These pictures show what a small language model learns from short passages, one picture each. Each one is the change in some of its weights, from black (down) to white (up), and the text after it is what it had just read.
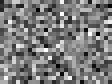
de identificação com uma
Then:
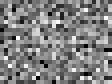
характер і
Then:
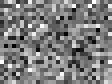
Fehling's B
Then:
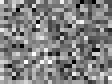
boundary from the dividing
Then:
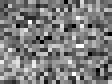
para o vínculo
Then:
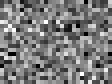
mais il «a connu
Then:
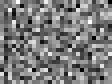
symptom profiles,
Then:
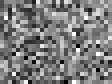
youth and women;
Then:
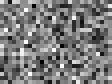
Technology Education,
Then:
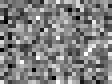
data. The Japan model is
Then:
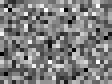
suggests that there
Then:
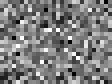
that there was a significant relationship
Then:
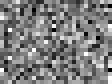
x-rays of the
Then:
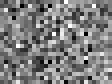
Oladele RO, et
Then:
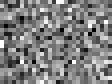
reasons why all medical
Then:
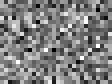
va ilm-fan
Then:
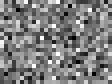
is easily shown that the
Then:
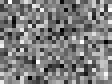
reflects the selective
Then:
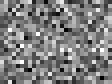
Psixologik xizmat
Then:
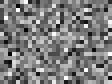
и отличаются
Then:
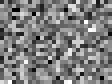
de formación en pregrado y
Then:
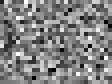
about the potential role of
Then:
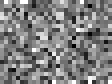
1/2 disclinations would
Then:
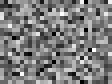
temperature in an ambient
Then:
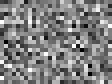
(Reardon et al.,
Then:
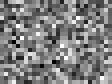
to cure several
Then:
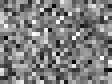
understood by the
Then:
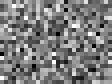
Ferri-SkX I
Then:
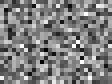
(e.g. participate in
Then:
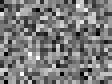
five replications. The
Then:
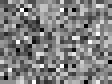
Not applicable.
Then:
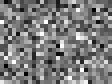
de mandat și
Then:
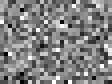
лямблии и
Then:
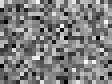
that particles are transfered only
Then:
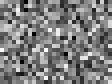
the Trapping of
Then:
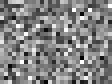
to be incorporated in
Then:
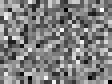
their respective holisms
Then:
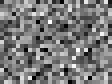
many schools
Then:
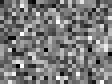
como monumento a alguma
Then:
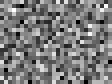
a method to properly simulate
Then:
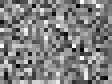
ozone cleaned for
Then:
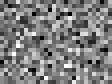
2019). The health care
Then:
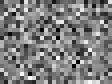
coupling scheme,
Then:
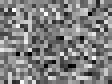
work was supported in part by
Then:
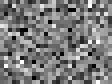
multiple labels
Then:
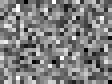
one-step decision in
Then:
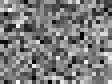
affiliation: – Field
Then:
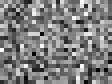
To highlight the role
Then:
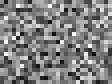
CO2 footprint in
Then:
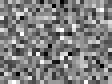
show the absorption
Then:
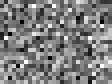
din Finlanda.
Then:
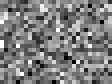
makes teaching exciting
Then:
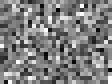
means ‘part of the
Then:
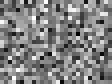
when port $1$ of the
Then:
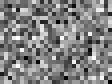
studies at one of the top
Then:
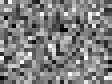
его в виде
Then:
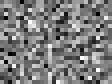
bilan bog'liq
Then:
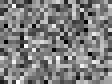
The main detector used for this analysis
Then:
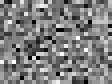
eficient; implicarea
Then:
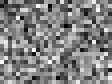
40 years; the
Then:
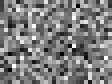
HMI magnetogram
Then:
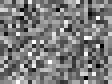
muhim qismlarini,
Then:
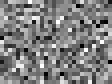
que existe una gran
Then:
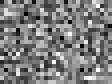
Bu faqatgina
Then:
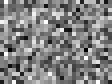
where $dV=\sigma
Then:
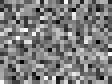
fish feed ratio
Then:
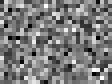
received a lot of
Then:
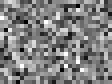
of confocal nPL
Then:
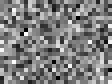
used in the Torino
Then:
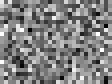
significantly greater than
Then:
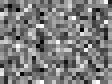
all elements in the learning
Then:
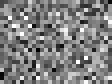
кенг урғу
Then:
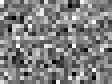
ionized gas with
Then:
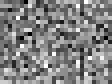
a decelerating vortex
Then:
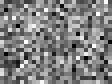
risk of hindering
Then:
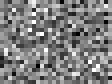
de Sitter universe
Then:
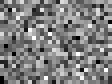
component appears that is
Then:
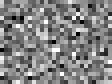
(OS), and the other with
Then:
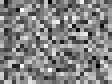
the present study, we utilized
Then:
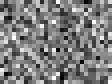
which operation the other performed.
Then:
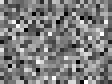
been at the heart of new
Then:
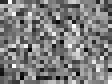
for the bulk InP
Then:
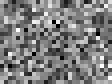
system optimizes the visual
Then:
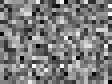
models of ALS.
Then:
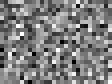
to the LQCD input
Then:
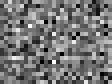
SAM HAN,
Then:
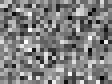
recognised as a
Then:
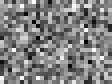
predict academic
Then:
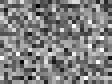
for all $x \in V$.
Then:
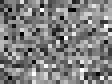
matrix $\Lambda$.\\
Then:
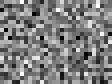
outgoing particles.
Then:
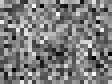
tightness, pressure,
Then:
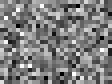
of non-secret locations
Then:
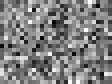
systems Interlinking
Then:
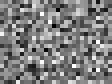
esa yaraga
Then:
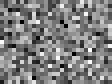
train a higher-level
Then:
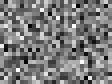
VIT. No
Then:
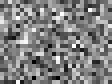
(combined), data analysis is
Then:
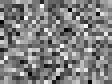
includes data for every
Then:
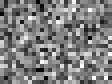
distribution, it cannot
